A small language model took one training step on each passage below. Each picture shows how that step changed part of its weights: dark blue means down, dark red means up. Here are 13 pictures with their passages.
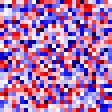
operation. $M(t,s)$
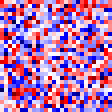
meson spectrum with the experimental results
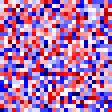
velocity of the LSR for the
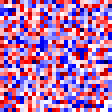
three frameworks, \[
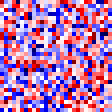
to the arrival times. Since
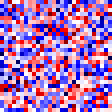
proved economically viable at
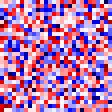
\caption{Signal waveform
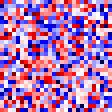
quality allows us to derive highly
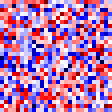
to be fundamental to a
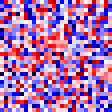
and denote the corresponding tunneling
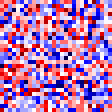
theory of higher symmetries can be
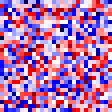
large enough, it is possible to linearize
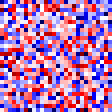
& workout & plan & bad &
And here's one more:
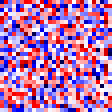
\end{equation} where ${\rm
